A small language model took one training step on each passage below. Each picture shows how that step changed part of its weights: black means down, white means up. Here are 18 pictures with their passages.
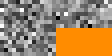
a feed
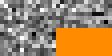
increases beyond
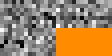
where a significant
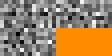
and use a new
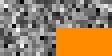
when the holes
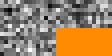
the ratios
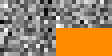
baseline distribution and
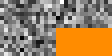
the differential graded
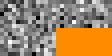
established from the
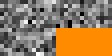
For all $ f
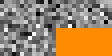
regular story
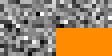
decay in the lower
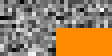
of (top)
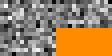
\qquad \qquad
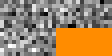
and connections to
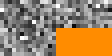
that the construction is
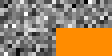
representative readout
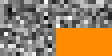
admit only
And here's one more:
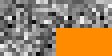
obtained by applying
